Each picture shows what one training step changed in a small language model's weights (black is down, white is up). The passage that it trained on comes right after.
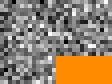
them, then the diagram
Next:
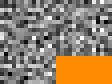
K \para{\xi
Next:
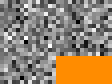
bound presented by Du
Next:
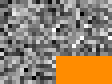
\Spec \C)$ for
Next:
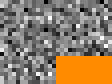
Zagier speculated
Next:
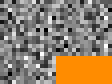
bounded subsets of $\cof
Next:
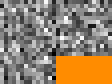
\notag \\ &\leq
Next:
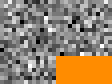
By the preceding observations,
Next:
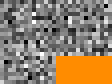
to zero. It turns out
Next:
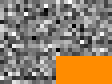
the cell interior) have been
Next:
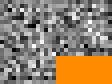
sequence. Counting the
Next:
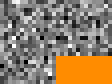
classes whose largest singleton
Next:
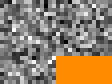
over $C$ of degree
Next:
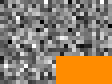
\neq p$ we
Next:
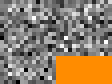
and solutions in the real domain
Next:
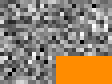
We devote the second part
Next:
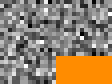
objective metrics and optimization methods with
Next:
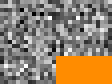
\begin{eqnarray*} &&
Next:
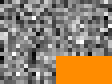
f}{\partial \t}
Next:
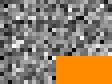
solve more general convex as well
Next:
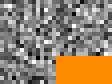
compositions with other functors of
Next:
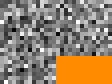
$$ therefore the contribution of this
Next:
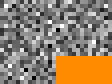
of which are shown in
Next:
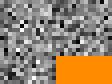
universe scenarios. There is
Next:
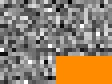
the convolution Grassmannian
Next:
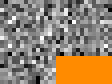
supported sections which differ only
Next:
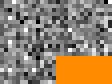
be evaluated as follows:
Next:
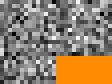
$Z$ defined by the
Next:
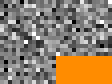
pour une description), et
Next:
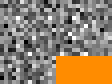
de recouvrement
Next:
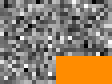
Dubois and
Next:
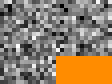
a little bit extra
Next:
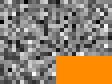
we propose a way to
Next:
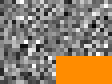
a positive integer $d$,
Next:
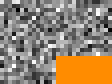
Given the 0-adic development
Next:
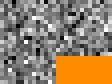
develop an alternative argument based on
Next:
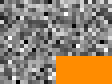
as will be shown in Lemma
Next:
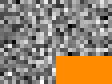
then one can see that
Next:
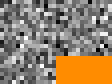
(ii) of Lemma
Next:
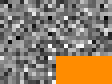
strata of $(Y,
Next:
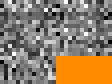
of California,
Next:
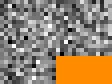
of natural images. In this
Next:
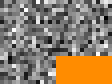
d, i \in
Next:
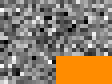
space, it can be used
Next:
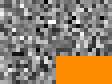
If $f$ has no
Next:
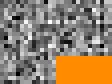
Moreover, let us recall that
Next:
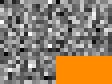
sections, which prove the
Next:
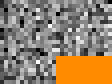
$3$-manifold. Let
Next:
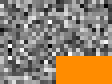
of all possible instructions
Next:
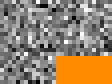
could be controlled by the
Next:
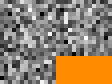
from $A$ we have
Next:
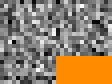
2. In order to use
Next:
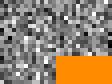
L[\eps] \delta
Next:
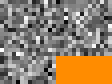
only in the next section where
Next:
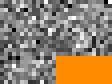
for all $n,k
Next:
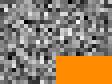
all BSs with
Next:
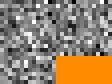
on the second one. We
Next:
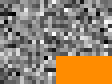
This tells us that
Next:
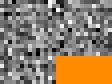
conformal map, and thus
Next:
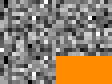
the FEFD and
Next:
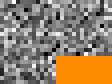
a dedicated Web
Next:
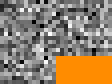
any group homomorphism $\phi:
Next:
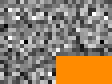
best constants in the multiplicative estimates
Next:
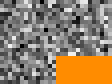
two standard ways of representation,
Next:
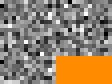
have the same number of
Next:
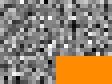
at least one degenerate positive
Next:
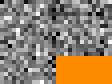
= 0,\quad\quad
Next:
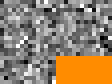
\leq \frac{1
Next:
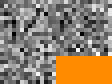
can divide $\hat K$
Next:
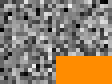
of a node as long as
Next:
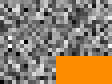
partly known in the mathematical
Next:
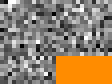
$M$. By the coupling
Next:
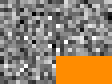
\end{multline*} Using
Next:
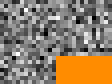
side, the sample projections of
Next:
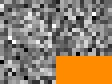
series is $1$, which
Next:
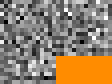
fundamental polytope is the dihedral
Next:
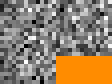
a group $G$ there
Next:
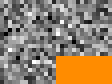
500 samples for regressions
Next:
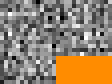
$ be the set of indices
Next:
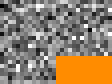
factorial expansion for the
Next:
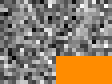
2, multiply by
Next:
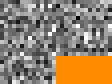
from the theory of matrix
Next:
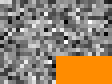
follows from this. This completes
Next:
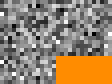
into $A^*$ with this
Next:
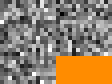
boundary; indeed the latter
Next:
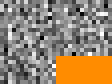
fourth rows of each block
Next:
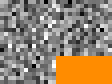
Consider now chordal triangles
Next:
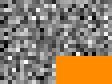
are identical to a vertex,
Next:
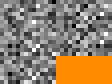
us throughout the paper.
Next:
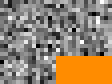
Let \textbf{H}
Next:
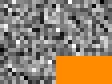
is solved on the triangulated
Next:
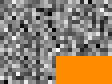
the binormal evolution surface
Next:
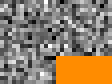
partition of unity and attach
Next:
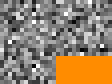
curve. In the numerical
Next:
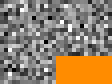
then integers between $-r$
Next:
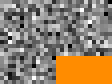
number of time steps. This
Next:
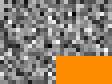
This phenomenon contributes to
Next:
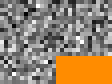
to achieve this objective. Consider
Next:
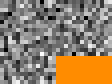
they have structures of complex,
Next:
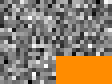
background and notations, several
